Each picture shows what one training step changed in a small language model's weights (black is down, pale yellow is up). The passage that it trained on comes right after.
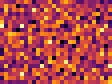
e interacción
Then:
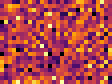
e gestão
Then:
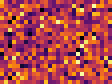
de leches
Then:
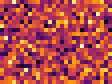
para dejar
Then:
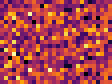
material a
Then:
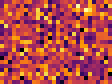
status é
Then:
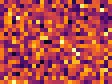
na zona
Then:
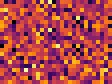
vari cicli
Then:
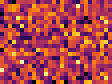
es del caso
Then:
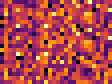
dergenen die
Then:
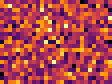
fue más
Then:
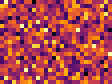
der Text
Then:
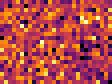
hamisha bu
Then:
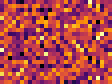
des séries
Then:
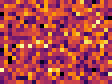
на рівні
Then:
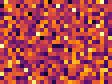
Castro et
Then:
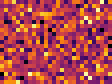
que decreta
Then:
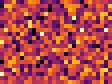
et al.,
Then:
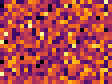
et al,
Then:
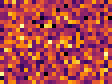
Orto va
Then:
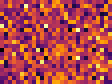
todo el
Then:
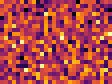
una larga
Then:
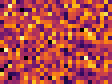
distribution is
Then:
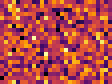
ni en sus
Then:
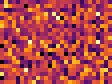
custos e
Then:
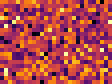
вид мы
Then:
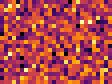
ser regulado
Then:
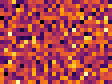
— dedi
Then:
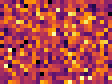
ich gar
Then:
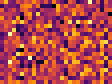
de genre
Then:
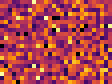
to keep
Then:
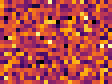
a finalidade
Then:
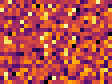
був від
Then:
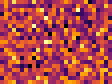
relata das
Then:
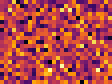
Dalam hal
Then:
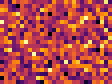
meio de
